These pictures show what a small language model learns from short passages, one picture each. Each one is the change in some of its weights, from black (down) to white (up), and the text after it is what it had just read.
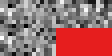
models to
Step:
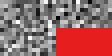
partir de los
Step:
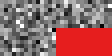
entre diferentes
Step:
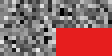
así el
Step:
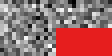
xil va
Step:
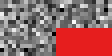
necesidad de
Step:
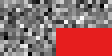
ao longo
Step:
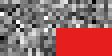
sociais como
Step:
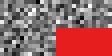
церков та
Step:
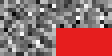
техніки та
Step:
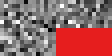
shu harf
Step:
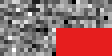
É essa
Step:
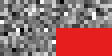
у повній
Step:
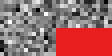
Study on
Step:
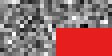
a través
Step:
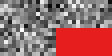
ishlab chiqish
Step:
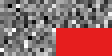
públicas en
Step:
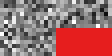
terdapat dalam
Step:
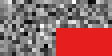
den beiden
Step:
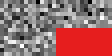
понимать в
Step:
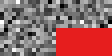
the help
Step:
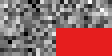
una muestra
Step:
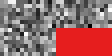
de valor e
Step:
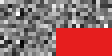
mas com uma
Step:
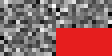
durante o
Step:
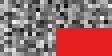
bosh qanday
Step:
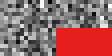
y valor
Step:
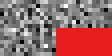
afective cu
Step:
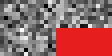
va Craft
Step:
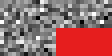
мае –
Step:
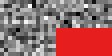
à terme les
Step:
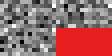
У всех
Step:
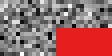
la queue de
